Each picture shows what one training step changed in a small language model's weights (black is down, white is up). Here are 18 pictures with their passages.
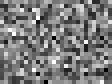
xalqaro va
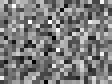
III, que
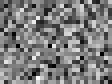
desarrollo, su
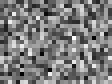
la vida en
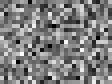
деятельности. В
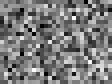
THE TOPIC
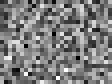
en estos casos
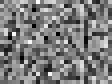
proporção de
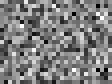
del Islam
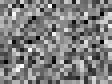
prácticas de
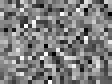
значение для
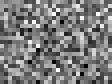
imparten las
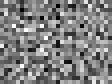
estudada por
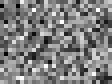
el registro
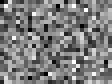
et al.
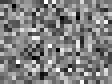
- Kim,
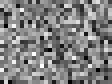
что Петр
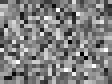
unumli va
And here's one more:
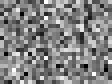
сложности в
